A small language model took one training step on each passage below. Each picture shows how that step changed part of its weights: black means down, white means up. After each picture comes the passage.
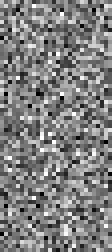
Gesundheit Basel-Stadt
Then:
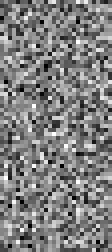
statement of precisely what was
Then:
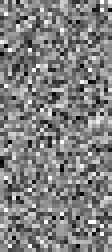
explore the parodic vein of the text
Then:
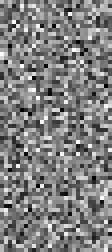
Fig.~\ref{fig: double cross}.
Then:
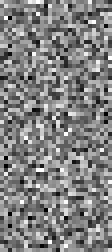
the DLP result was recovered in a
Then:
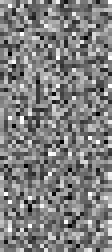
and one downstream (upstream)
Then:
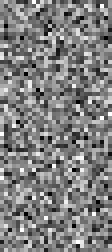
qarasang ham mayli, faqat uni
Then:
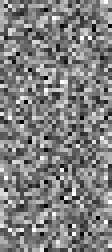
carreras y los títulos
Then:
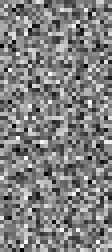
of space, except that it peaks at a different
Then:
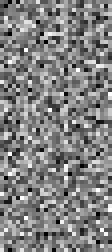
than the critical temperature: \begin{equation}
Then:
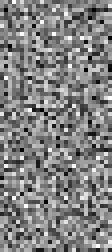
AC-based functionals are already size consistent.
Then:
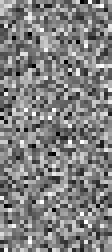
do fluxo editorial, registro
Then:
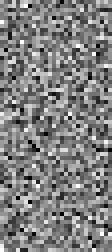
with polarization tensors, one readily obtains
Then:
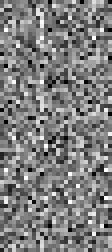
del desarrollo del estudiante a lo
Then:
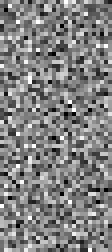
of the forward-backward asymmetry originates
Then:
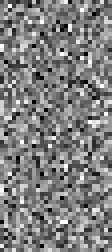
na ich internalizacji poprzez
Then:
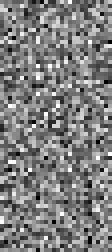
в возможности создания у учащихся
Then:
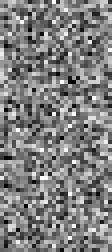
P., et al. Autovaccines
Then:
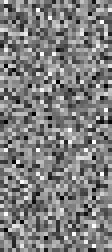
the term “plasma agriculture”
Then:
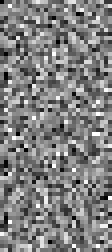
& & \textbf{TF Loss
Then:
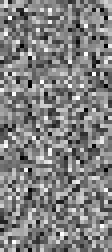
de propuestas que entendemos que
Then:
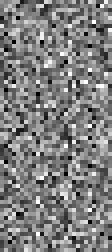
The monoid $\fm{A}$ is
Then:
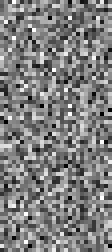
De esta forma, los aspectos estructurales
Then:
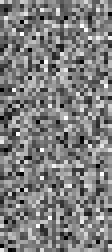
смертності Телемоніторинг
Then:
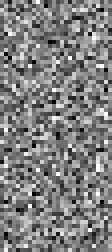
We find that the finite volume effects in the latent
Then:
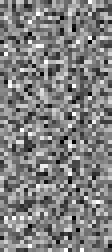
foydalanishga aloqador deyish mumkin.
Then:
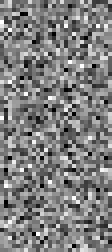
guruhi (1-3 yosh),
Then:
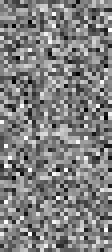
a gray background show **Group By**
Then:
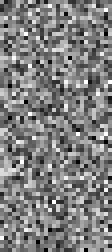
aids in detecting global physiological fluctuations,
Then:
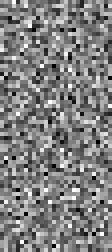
from the fulfilment of this program will be
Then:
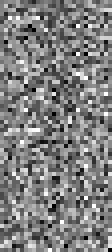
two falling edges) are detectable
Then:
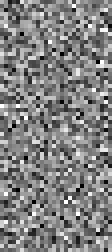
trading is another separate but interesting question. To
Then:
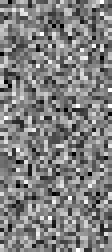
cutos impresos, debido a su
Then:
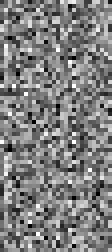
g‘o‘za o‘simligidan
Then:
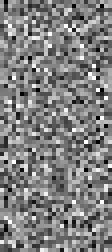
$2N+2$ phase-space variables of
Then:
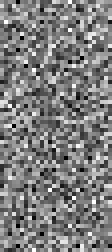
consagrado.** El artista
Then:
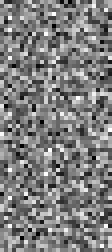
FCC GB which has previously been studied
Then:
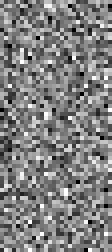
$z=10h$ inside the coupled
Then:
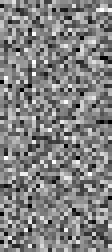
relations arising from production and circulation of the
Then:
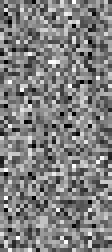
bo'ladi, bir-biringizdan
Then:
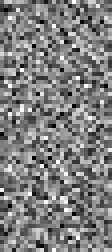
besh qatorlik she'r” degan
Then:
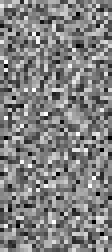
used above for the clear atmosphere case, this
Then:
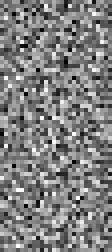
J. Fink, J. Electron
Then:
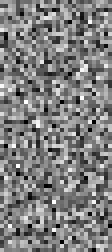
length and tension, for which a very simple relationship
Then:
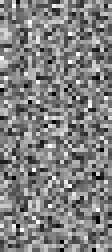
for each fit, whereas the reflection spin is
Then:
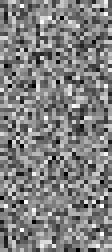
symmetry and non-negativity of the MI
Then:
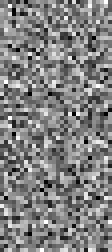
$8\times8$ elements is illustrated.
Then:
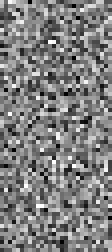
consolidates. (b) Sketch
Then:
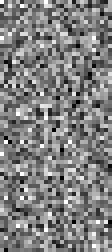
10^7$ samples, discarding the first
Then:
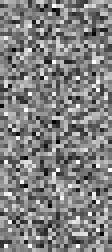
is to develop an algorithm in which the change in the
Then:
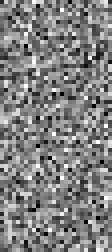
analysis, we will make use of the results obtained in
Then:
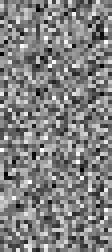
the two-logical-qubit cluster state,
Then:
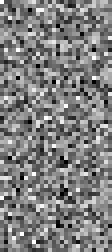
has been provided by the Alfred P.
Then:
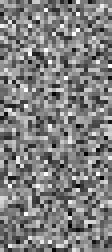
show the same SB2 behaviour, although
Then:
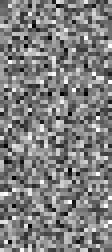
{Wiesenmayer}}, \bibinfo
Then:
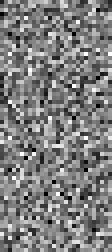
fanlari bo'yicha falsafa doktori
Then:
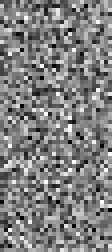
Резервные фонды местных
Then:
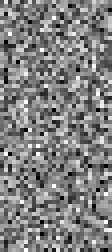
effectiviteit van begeleiding
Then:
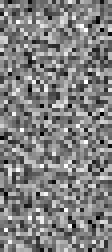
pacientes com maior índice de
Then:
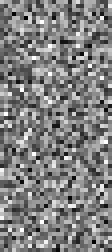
diagnóstica. El primer promedio
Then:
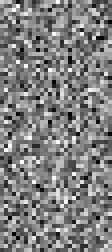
Bakhtin (2018), igualmente
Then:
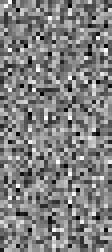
para o ensino de filosofia por
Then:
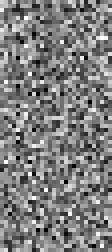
paths that examine target locations, which
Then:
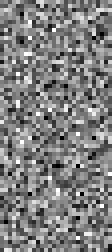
similar to that in the Schwarzschild
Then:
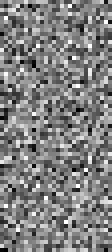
ўқитиш назарияси
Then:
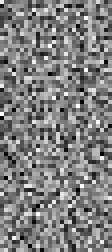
\mathcal{G}_{HC}$ and
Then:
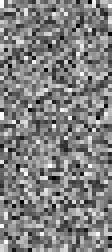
those concerned. Keywords: Satisfaction
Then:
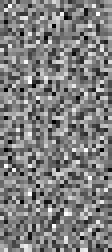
to the scaled (normalized to the stellar
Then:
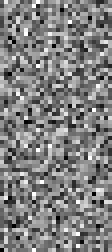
force fields under consideration. Hence, we conclude
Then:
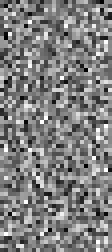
with a comparatively higher ENS. In terms
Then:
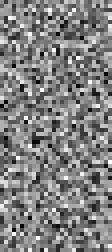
of P, Size[ P1 ]
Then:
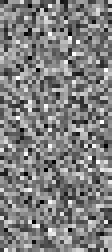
the execution of the DBRX model.
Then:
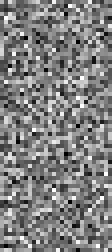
nechta til tizimlarini qanday
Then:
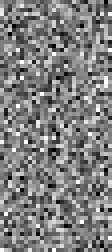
рослин льону олійного
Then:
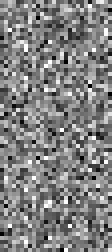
values of $\Delta \alpha/\alpha$ for
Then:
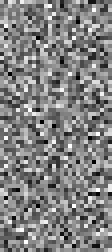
the photon pseudo-scalar coupling
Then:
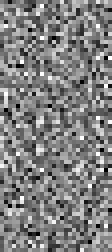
глобализации экономики и рынков,
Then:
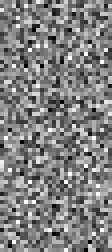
of that reference], it is easy to see from
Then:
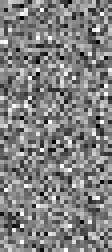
обобщение научных взглядов по
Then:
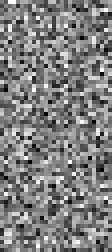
\ref{fig4}). However, these results are
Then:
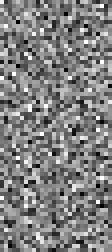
that the dominant error still stems from
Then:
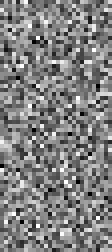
cases related to rape, the cooperation of
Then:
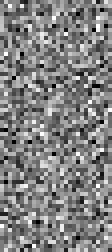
the $K$th iteration no greater
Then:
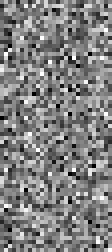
shown for $\kappa_x, \kappa_y
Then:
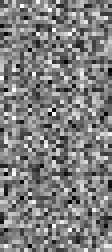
Vergangenheit als auch mit der
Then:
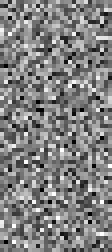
neutron $\beta$ decay, we avoid nuclear
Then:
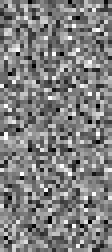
à savoir : la taille modeste
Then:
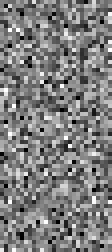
Ecos de la “Cruzada de las
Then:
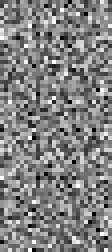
evaluation, both the proposed scheme and the
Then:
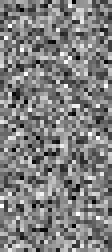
tuzilishida, jinsiy
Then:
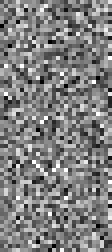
Web of Science Core Collection veri
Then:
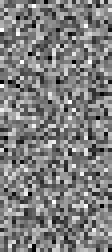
(2012). *The systematic value of flower structure
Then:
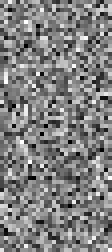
reveals its excellent photoelectric
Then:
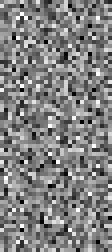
angle ($\theta_{\rm jet}^{\rm ISM}$)
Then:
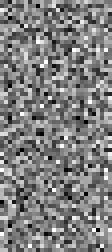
Modernization as a factor of sustainable
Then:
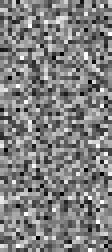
in the material world. Unrequited emotions,
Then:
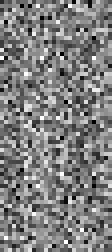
much faster for the $A_S$
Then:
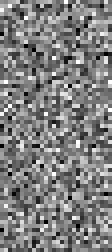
сотрудников, а также описаны
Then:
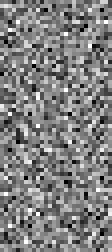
управлении лесными ресурсами.
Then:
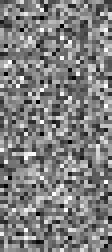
Пигнастый, О. М.
